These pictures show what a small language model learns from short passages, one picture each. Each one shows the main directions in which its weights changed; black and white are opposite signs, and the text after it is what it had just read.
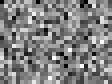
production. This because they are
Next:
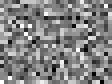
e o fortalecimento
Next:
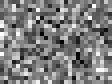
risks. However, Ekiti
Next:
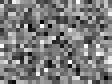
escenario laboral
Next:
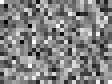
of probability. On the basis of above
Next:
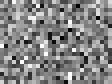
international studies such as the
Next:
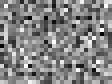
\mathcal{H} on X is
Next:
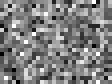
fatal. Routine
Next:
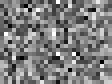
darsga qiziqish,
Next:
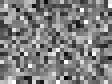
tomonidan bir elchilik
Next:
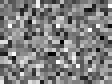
be large. They were operated at
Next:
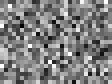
in natural formations properties have been
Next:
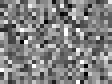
[5]. Treatment of
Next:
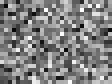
children's diets 90
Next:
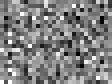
to their outstanding mechanical
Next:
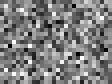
on the extent to which the
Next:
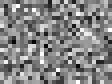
isentropic evolution, the
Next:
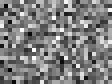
Status ACR ->
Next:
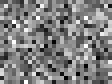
avaliação de impacto
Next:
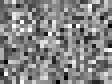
shown in figure 1. This proposed
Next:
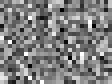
in the new location (East
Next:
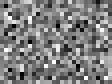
кўлнинг чеккага
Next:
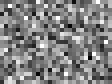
i and the item j , which
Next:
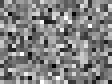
skills in future profession was marked
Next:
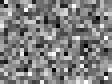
polarization functions on hydrogen
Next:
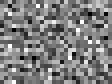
variation of the Co/Cu
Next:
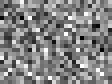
its salts to the list of
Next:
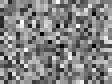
a low frequency component in the response.
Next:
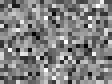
2 in the Digital Music
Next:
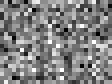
best and is slightly even better
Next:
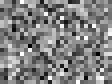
enable us to conclude that
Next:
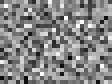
ones $D$ associated with
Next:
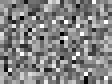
что высокого
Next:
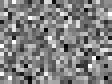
Manual scene recording
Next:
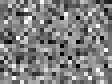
software validation tests of the
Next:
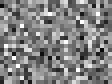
**A strategy for meeting
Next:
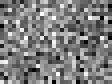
\begin{tabular}{l r r
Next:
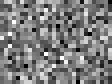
view that, social mobilization
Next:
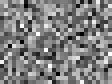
magnetic field solution at $M_2
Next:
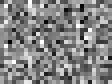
water was used for removing
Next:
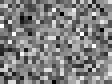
Observation Table 4:
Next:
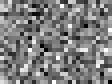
yo'nalishda qabul
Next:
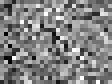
debatir sobre el
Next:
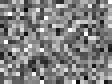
creating, storing,
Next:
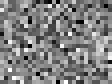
til va madaniyat
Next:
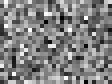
**O**Live and
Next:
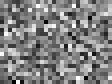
da fortuna”*.
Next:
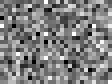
a figura de Arão,
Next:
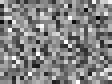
additional roads in order to
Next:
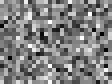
Definition of Done
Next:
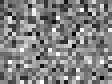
are defined by the number of participants,
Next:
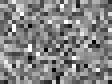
жодній іншій
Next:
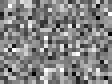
consists of all conferences in
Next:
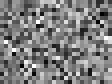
3 – x direction slideway,
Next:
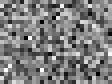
Helping the learner understand
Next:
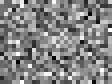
peak level in nasal
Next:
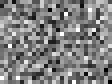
factors influencing psychological
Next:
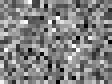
have broader implications and could
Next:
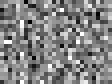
this work, reinforcing
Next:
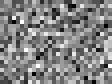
workers, who spent the most
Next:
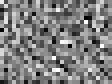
national leadership had made the Fast
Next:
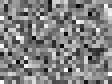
is defined to measure the 48
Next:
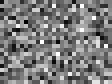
e coordenadas. A
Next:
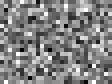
to produce its optimum crop
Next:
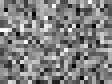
as the value of $(\varepsilon -
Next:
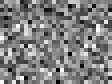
na maior parte das
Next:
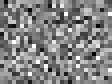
олишни ва тунаш
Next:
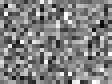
way to measure AI specialization
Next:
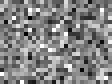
Asian Institute of Research
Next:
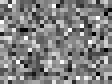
k_F/m$ is the
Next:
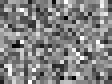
to the candidates and the votes
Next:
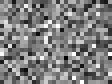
tabiiy muhitning
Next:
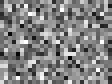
is the average strain rate, and
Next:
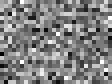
contributions from the three-body
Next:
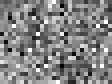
и прекрасно
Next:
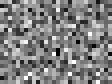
haben Sonoranten
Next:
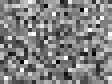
we may take this as a requirement
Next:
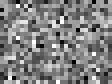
and back: flexor
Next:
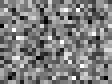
the production program of the
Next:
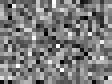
the Kondo problem and related
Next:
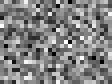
to as "transaction costs",
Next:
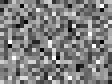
found, a route reply
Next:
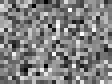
tabiatiga mos
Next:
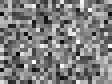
the potato field). Table 1.
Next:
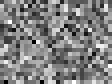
the relevant distributions must be narrow
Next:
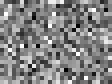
reacționa la
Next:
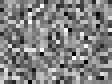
motivation and the involvement of
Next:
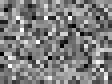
$\bar{\alpha}$ of a curve
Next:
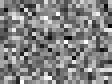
the size of the set of available
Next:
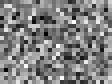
help students with their needs, and the
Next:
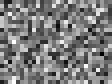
wastage. - - More people will
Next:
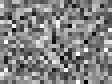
стелі опукле
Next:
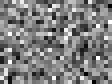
infill employed to assess the
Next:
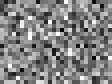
often more expensive to maintain
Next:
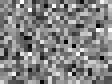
de conclusão de curso,
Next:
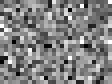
online repository,
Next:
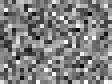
12-14 yoshdan keyin
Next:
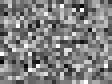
degree of host disturbance
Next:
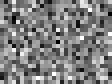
sets a target of 50
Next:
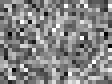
the mechanisms underlying insulin
